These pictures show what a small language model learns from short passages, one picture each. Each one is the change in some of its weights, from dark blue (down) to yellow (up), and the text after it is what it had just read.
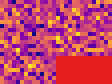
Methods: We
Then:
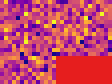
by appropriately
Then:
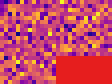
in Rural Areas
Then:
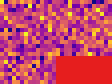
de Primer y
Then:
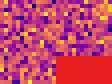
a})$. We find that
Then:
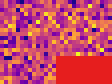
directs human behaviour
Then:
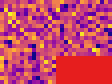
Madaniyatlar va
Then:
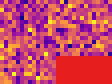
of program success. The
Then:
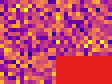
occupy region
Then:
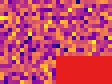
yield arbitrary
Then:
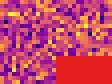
[Note : Le
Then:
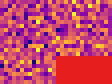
falar. Tive a
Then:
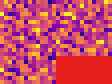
\ and\ \bibinfo
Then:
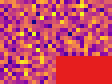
cross sections for the
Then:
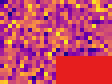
our work the giant
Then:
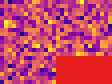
top reasons included:
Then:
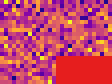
Beruniy va
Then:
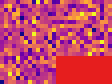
cases of teenage
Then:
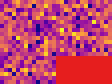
movement reflects a
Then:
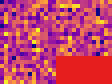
Spatial Analysis
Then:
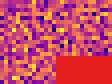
3. Choose one
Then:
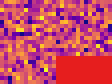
three stages characterized by
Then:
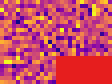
a_t)$ associati
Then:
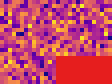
point out that the first sign
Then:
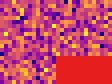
access to safe
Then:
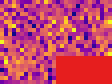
both of which are essential
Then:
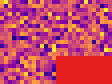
which 5mC is
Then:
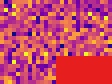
associated with an error $\sim
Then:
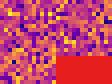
and $\Omega_m$
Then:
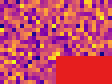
*Faculty of
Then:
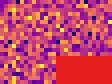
Area Council
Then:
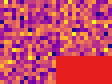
a fundamental right in
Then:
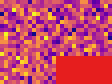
perception between technical
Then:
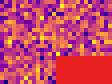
therefore our results are reasonable
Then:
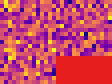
teammates' learning
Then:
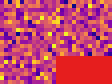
interaction in many realms
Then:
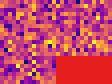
mentioned as a potential
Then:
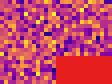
difficulty, their
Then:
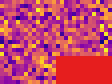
to the design power. }
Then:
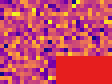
$m_H$ for
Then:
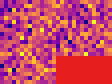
to crystallise
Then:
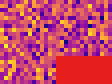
has been referred to
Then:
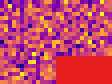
Para Ribeiro
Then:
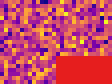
the entrance channel was
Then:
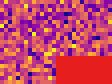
because of trauma and
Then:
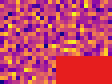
- **Etape
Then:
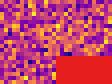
the noncommutative
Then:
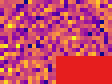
the derived VBM
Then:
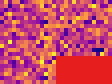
the formation of the
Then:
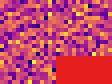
is generally stated in
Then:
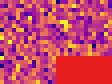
desde la noche
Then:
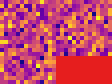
are enough to provide
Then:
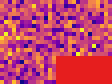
has the highest
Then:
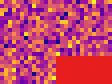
teachers. His study
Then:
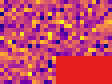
до розуміння
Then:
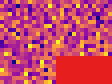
induced by the
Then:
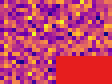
than for transporting
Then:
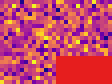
questionnaire to the
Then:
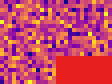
collected from the sensors
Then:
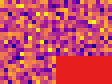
sensitive information by adapting
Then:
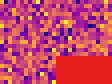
should be understood that
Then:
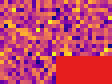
Institute of Technology
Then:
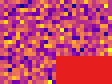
in GO papers
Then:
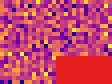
inequality in an
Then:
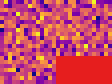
stress, morphological
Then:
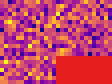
improvements two main goals
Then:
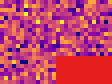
modified when excluded
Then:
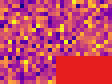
de alcançar os
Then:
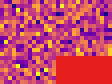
data are obtained before and after
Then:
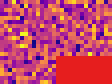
Peer review report
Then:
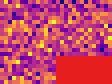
and two partners including
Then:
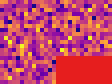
y de la muestra
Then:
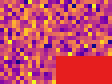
Dimensions (M,
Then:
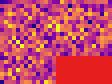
determine the level of trust
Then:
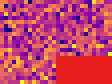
The same behaviour will
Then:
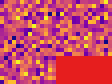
data was collected using
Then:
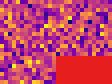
of Nuns, where
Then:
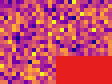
strict localization through
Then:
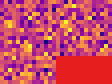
environment, sustainability
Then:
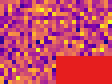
when an elementary process
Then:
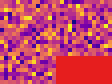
emphasize that the
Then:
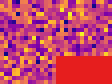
degan ma'noni
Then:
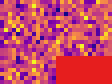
Business and
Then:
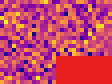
"right to know" for
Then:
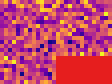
hold the key for a
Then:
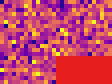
створені під
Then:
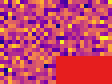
the experiment. Nine
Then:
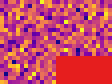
uniaxial and
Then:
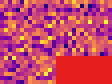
response of the curved
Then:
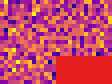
introduce, in a
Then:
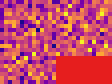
open, unresolved,
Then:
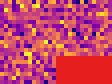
linearly with $q$,
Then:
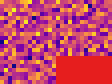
data using different data rates
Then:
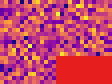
four load case. High
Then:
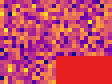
abolishing the system
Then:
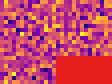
pronunciar sobre
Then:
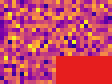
a área
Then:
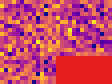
to present the revealed
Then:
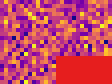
by using an optimal
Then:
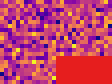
be viewed as "a
